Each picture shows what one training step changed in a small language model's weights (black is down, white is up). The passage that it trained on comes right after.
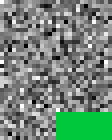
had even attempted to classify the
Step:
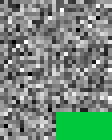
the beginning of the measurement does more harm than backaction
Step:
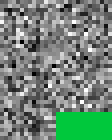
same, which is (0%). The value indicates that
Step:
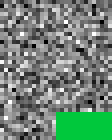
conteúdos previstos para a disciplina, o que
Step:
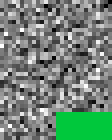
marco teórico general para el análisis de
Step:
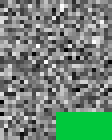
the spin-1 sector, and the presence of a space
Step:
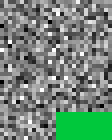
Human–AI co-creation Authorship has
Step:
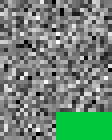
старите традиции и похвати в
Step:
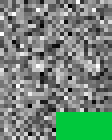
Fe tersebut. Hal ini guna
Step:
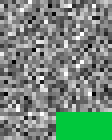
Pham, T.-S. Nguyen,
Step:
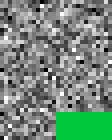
tetrazole complexes. In fact, we
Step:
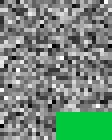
Ernazarova, M. S.
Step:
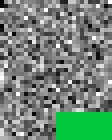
bermartabat. Hal tersebut
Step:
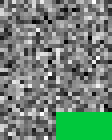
con la teoría de la *ansiedad* y
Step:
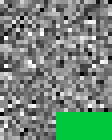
applied in a way that they won't become separated
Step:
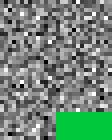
and varied forms of motion can be divided into four
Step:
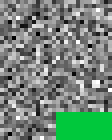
so the linearized \LLTB\ contrast
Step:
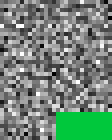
surfaces of the $-$ band. Repeating the analysis
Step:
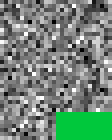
the main concerned by the HBs Ag
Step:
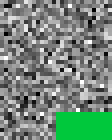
axborotni o`qish yoki
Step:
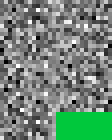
root C.E.C. which has also been expressed
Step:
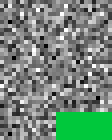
be outperformed by a more complex control architecture.}
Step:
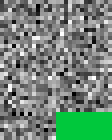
describe and discover the rule or meta-rule
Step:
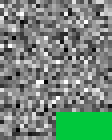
As a result we obtain \begin{equation}
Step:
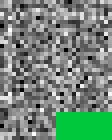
vehicles, in order to capture details of the
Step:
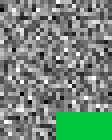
(PhD) Sultonov Shavkatjon
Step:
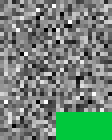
terms dependent on the averaged order parameter.
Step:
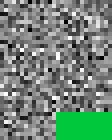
of the informal settlement settlements into
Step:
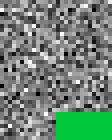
create models for decision-making that predict future behavior
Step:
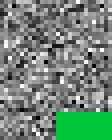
found the inverse measures. For arbitrary
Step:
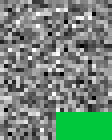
depends on the geometry of the resonator, but to
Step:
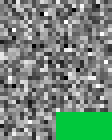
for \begin{eqnarray}\label{cond}
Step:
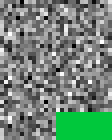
contributions MIMR and BS equally contributed to
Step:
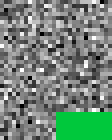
phase of \ph2 in a network of
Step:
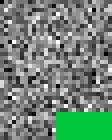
конкурса грантов на проведение
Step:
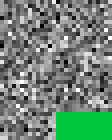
ile ilerleten Hoya,
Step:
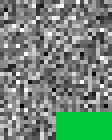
круглодонная колба с 4
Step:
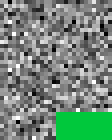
by cosmic web in galaxy evolution. We address this
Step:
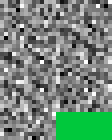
cho‘l, yarim cho‘l hududlari
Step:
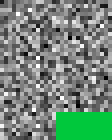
turut serta dalam mengelola sumber daya
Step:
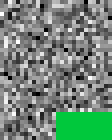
from the projection operators in the numerators.
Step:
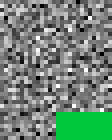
договор о безопасной,
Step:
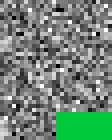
extrajudicial killings, torture,
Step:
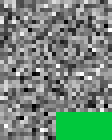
essence, the metallurgical bonding between particles
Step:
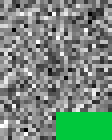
be approved and signed by the project's primary
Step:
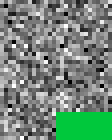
change in the spin structure. To understand how the spin structure
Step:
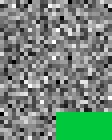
measurements can be estimated from the calibration of
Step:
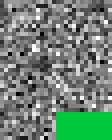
of the stainless-steel supports between
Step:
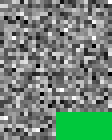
hot pressing [20]. In the case of
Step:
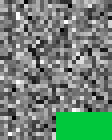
günümüze kadar
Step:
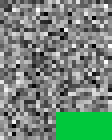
tefsiri müelliflerinden
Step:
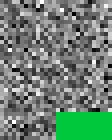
jihatlarini tushunish va ularga
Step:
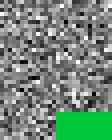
0.7)$ The parametric representation is,
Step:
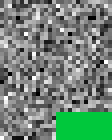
общения между людьми, которые
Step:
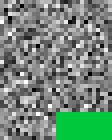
is a key factor in both setting the H{\sc
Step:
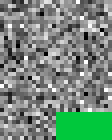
verify cluster membership. As illustrated in Figure
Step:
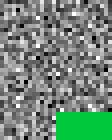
plant height of the Servo variety decreased. In
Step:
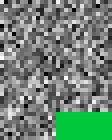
the Scotsman Charles Cameron and
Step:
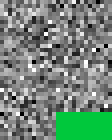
a particle-hole symmetry. Now we
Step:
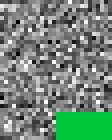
disk oscillations, we apply the general relativistic formalism
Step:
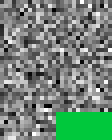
Recommended Metadata for Biological Images
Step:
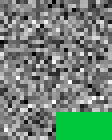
\rp ones. Very low mass neutralinos
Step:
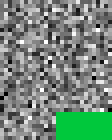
go'zal an'ana Boburning
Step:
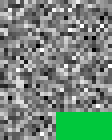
Ijtimoiy, iqtisodiy, texnologik, ilmiy,
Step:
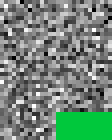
of teachers crossing another border has reformed the
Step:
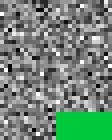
of the two bubbles radii,
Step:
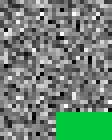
Family Income: Respondent Percentage
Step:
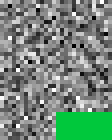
kavram, analitik düşünme,
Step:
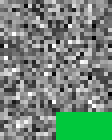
und ihre Umsetzung 2.1
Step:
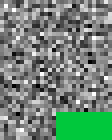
of these differing scales on our results, however these factors
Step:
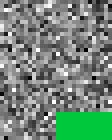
Minor Greek, Cappadocian,
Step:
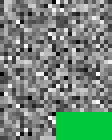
{author} {\bibfnamefont {J.}~\bibnamefont
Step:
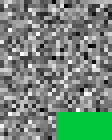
two systems – distributed and conservative; - From the starting
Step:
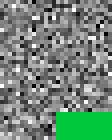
kreatif mengolah dan membuat
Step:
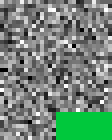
эпиграфических памятников
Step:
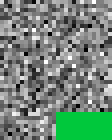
BAOAB method allows the use of much larger (at
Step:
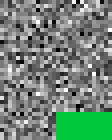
and wrong, a sense of priorities,
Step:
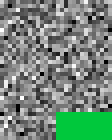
Each track's content within a beat is
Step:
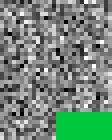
and integration challenges as significantly more limiting than the other
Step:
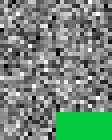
shown in Fig.3. The performance of 6 queries
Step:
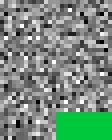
explicit integration of the properly weighted calculated SF. We
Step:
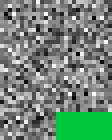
space of integral 1-cycles of $\cQ$,
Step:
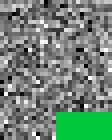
highlight the significance of tablet hardness as a critical
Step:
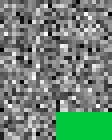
of the Application Characteristic Mean Description
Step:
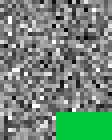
residual: about $0.08$ of the
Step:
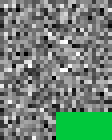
analysis such as sociology, business, criminal detection,
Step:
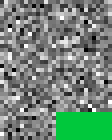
constants. As for the variables, the output relation can
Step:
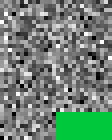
state, society and citizens must be
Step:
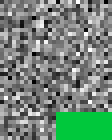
same time with the solvent evaporation. In the
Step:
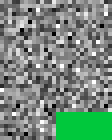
by concentration. In the upper panel we divide the primary
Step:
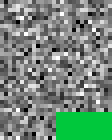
architecture is composed by the following components based on
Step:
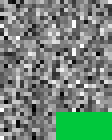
of approaches to assessing the financial stability of
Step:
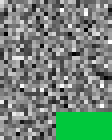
maestros de las escuelas de educación
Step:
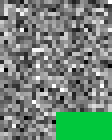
scheduling and partnership requirements of the
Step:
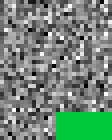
which makes it possible to get compost (bio
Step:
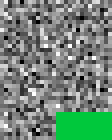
to track the sun's horizontal and vertical
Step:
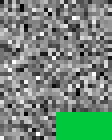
pubbliche i principi generali cui
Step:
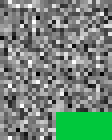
for the same day t . The following table is a representation
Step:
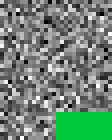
calcium is presented in Table 4. Treatment
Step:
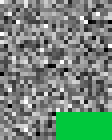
вопрос о границах между
